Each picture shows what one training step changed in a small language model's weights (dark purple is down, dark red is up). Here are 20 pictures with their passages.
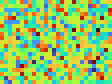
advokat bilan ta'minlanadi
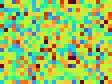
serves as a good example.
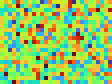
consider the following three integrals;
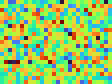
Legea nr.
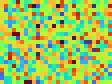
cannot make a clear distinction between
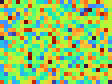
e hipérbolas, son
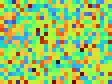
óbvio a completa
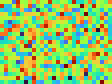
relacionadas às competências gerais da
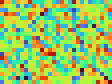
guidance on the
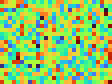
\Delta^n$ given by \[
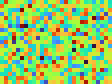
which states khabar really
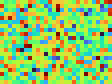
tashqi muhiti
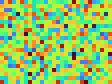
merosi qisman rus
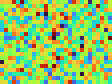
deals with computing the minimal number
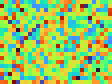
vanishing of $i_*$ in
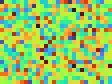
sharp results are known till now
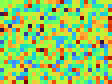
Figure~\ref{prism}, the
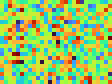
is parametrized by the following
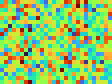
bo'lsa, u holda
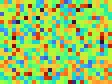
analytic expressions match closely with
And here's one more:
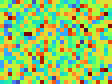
de Empresas de Inserción
